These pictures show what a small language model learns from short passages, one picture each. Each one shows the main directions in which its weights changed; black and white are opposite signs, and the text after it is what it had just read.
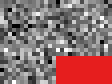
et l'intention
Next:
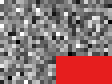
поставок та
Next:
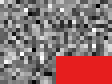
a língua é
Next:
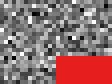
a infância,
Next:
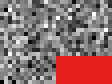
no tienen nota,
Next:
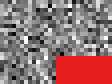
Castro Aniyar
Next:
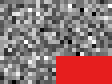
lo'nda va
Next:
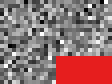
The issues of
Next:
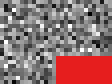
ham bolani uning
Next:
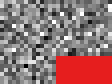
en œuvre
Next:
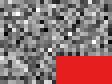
pétalos de
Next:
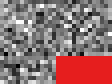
стати визначення
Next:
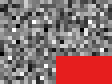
bahwa setiap
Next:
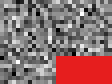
reality. For
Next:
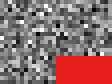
Kuz faslida
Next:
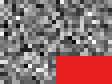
menores o uso de
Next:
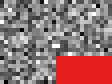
inson shaxsining
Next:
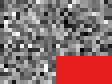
et des produits
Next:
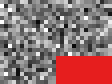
формальной и
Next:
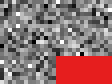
va muammoli
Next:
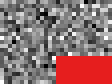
of 6 months
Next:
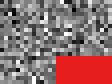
BEI period
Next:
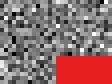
[in English].
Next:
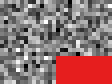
capitán, el
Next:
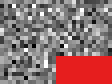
superando la relación
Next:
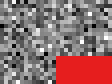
concernientes al
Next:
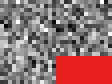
Material and
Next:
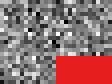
их по формуле
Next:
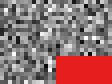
of the cultural
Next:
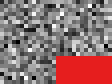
el entorno. En
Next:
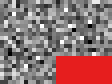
az emberek
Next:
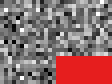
bilan, shundan
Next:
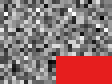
yani masalalardagi
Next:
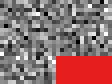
the stable formation of
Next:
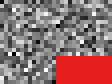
quais respondem
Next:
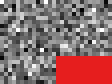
de dispositivos
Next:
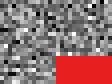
The methodology
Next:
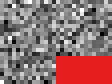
de salud, lo
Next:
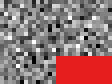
xatolik σ
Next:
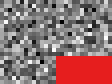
cual se desea
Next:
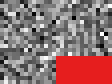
от региона,
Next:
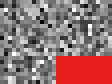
DVB 1 unit
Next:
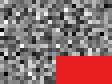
que exige mais da
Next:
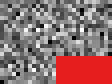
sua obra.
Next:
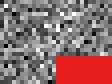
Bunga misol
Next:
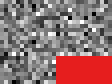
institutions] /
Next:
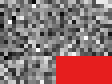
animados, al
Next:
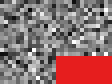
horizonte a
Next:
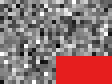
sifatli qilib
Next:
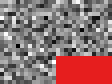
країни і
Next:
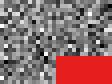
las habilidades
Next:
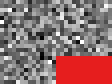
que avanza el
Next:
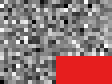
deze situatie
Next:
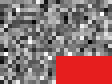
for the component of
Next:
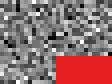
die über MIDI
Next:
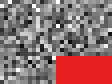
jedoch „in
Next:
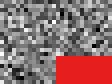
davlatga qarz
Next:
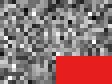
las dimensiones
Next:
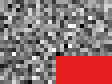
: Cohen's d
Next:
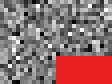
the impact of
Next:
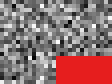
beriladi. Shu
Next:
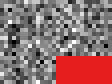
обох методик
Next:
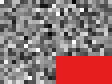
a usuarios no
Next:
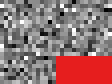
desse consentimento
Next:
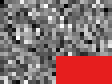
linguistic and
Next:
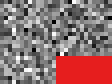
y la referencia a
